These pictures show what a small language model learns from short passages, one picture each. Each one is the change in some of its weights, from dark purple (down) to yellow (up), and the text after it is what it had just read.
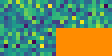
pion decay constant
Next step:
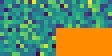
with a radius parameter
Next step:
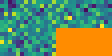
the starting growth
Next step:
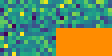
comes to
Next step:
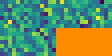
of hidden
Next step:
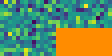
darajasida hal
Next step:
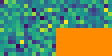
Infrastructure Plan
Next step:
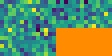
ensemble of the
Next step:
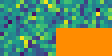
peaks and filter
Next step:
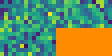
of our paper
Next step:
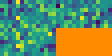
other distributions, for
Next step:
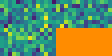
arka planı
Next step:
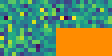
relative to these
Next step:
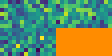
signature of
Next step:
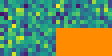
equipped with
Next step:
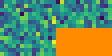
на основе
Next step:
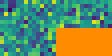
the neutrino masses.
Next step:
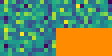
в щиток
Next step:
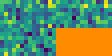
model set.}
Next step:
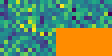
a sealing key
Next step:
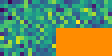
intensity of the chemical
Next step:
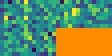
presented in this
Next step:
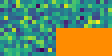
In addition, the
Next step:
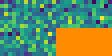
the same value when
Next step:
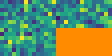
invariant at the critical
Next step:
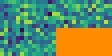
uncertainty would require
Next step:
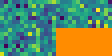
= \nabla
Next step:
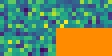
2 DM, and
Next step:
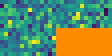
subpar infrastructure,
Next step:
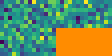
with a high educational
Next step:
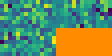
dan bantuan
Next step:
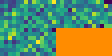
the volume of the
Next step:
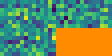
level. Moreover,
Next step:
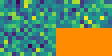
un recurso
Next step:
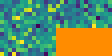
practices accessible
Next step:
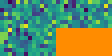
the current status of
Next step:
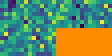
the subject of
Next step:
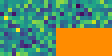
ou leve.
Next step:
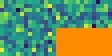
В ходе
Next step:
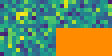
English has become the
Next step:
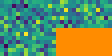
en la Región
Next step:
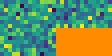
ao objetivo
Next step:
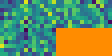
of the visual
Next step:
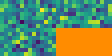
random bits.
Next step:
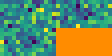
variable au cours
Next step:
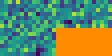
De hecho una
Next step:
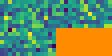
as well.
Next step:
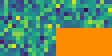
cultural differences,
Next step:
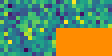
been earlier
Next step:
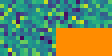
reason may be
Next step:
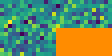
citation counts
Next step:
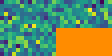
detection of an
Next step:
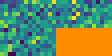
the 3rd
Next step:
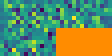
higher forming force
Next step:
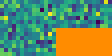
J A,
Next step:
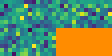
na interpretação
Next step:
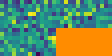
substantial role
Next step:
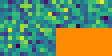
times during the
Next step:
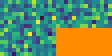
va Madaniyat
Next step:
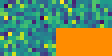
measurement to perform,
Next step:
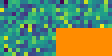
thus enabling the
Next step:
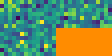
certain tasks. It
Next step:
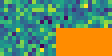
methods relying on
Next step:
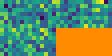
to improve fishing
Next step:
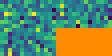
Consumer associations
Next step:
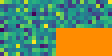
to represent a temporal
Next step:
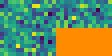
fragment detection is
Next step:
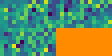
the development and application
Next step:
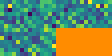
a fin de
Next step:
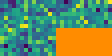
at both the national
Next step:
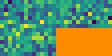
on checking the
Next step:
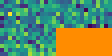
6 (Total
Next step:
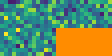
no conflict of
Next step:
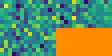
decoración de
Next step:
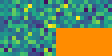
5. Rose
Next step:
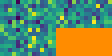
to presence or
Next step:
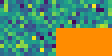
— ISBN
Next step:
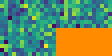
constant). We evaluate
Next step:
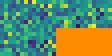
a reformulation
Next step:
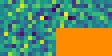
fundamentalmente, da
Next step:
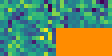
is shown in Table
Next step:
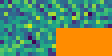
in desired as well
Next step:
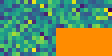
in a field
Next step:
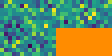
el artista
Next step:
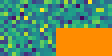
is significant, we
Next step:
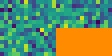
of private property,
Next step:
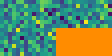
Sea Ice
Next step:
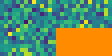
and a true negative
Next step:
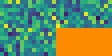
17 Terminal
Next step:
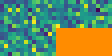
are interested in
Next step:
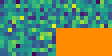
. Inset:
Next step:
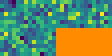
the observed spectral features
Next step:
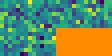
positions of Fermi energy
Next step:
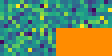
is a need for
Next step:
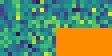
hal qildi.
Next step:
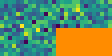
los diferentes
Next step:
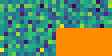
is performed according to
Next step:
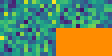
the images of
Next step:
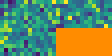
the majority of the
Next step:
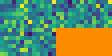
to the components of
